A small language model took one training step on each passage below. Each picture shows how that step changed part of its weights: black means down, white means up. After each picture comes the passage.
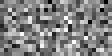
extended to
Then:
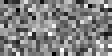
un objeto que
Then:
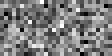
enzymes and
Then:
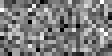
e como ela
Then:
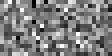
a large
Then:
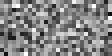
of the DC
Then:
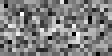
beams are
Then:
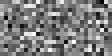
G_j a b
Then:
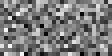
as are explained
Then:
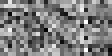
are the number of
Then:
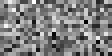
centers c
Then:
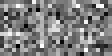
overcome the
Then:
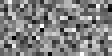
lineages in an
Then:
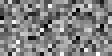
труда на
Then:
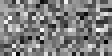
bir parcha
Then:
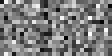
survey. A
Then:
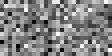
while in the case
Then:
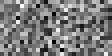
the room where
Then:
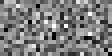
sredstv na
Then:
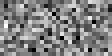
packet from
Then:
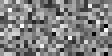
and courage in
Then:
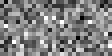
This competency type
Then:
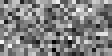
in the context of
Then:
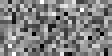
measure or control, the
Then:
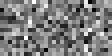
which comprises
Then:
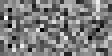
not converge.
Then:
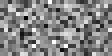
control and regulate
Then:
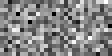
in the Una do
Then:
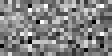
the recorded
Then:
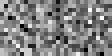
: Validation
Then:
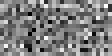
even if they
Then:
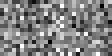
system, which offer
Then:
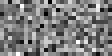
an emergent
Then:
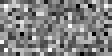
between the 16th
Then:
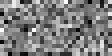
for sustainable
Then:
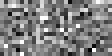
was found to be
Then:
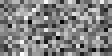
in English
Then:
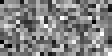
lateral and
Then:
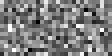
Derg., vol.
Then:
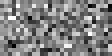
fold conserved
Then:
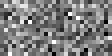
For each text
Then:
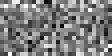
the BT that will
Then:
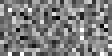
va ularning
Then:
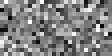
wave diffraction
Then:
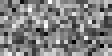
of teenagers
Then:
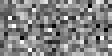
or FAIR
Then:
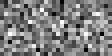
concetto di
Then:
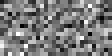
meelifter met
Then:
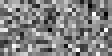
the effects of
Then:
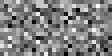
well a programming
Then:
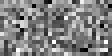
Table 2:
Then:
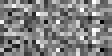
are some of the
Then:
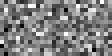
convirtió en
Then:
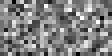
species composition
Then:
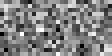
of activities and
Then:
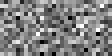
in world
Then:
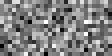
Q Lê: on
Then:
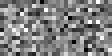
1 NaN
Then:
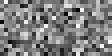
show breaks
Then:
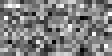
structure and therefore
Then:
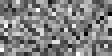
these first decades
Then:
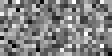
es van anar
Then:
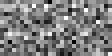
determined that the
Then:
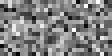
5 days with
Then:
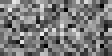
a result, for
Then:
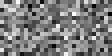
the nominal values
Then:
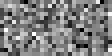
required to
